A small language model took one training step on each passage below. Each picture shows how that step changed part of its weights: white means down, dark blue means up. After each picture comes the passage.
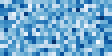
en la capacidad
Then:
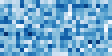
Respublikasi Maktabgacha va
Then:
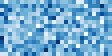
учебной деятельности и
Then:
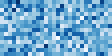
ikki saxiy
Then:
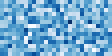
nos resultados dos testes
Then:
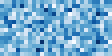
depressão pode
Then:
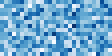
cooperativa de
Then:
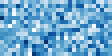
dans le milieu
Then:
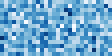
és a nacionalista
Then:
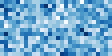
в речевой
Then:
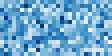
kader van die
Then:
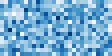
aux partenaires
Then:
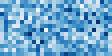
для суспільства
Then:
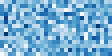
social en que se
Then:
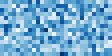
особенно заметно
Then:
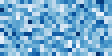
hiç bir iş
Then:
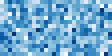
în perioada
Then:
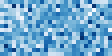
o receptor de
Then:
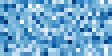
، دولته
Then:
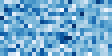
oladi, zamonaviy iqtisodiyot
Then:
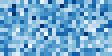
виробників та
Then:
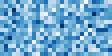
judicial control,
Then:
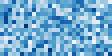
ambiente virtual.
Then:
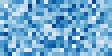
países observadores están:
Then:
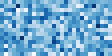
ou en cours,
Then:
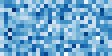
Department in Mother
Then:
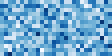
ТЕОРИЯ И
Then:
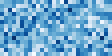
наукових дослідженнях,
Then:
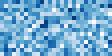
competencias de cada
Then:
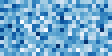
visível a grande
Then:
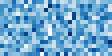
chave fim de
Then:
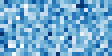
besar dari pada
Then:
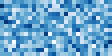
disso, promove ações
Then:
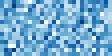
crédito a
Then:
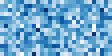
leitura da
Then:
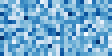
о характере
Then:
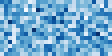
якості перекладу
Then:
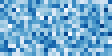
intercambio de
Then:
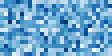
tenant compte du
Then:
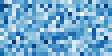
uchun ahamiyatga ega
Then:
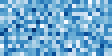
vaste activa
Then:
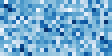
Ushbu maqolada
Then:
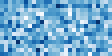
va xodimlarning
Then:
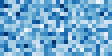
yillarida amalga oshirilgan
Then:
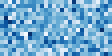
se vor produce între
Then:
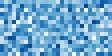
içinde önemli bir
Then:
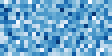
teaching of technology
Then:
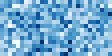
depuis une
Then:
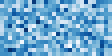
vedere economic.
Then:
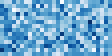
of social media: a
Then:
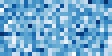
va jamoatchilik
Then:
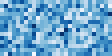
de lo establecido en
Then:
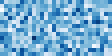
o'tib kelgan
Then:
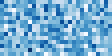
que avaliou
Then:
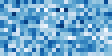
Carpathian and
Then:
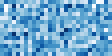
etish lozim.
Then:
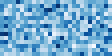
keladiganlari esa 32
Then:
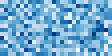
bitimlarining barqaror
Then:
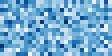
iqtisodiyotini to‘liq
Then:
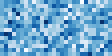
pero hizo
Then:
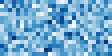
increase of functional
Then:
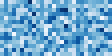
esti iskola
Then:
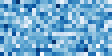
os sinais de
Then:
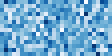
considerar al proyecto como
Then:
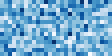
de apoio à
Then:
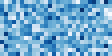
volume de informações
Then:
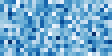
usuários do sistema via
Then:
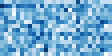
va interaktiv
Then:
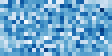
Sports Sciences*,
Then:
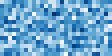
de los institutos
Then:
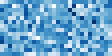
Vielfalt der
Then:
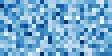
и очистка
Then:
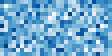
Ekologik omillar
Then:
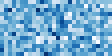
con especial atención a
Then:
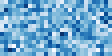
atash mumkin.
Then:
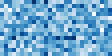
geht es um die
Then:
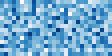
vakili buning
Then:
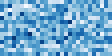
cada uno de los
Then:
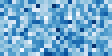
a concepção educacional
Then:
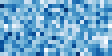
rivojlantirish nafaqat ijtimoiy
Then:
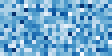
scheint es sich
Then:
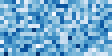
ham domla mana
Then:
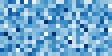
profissões mais
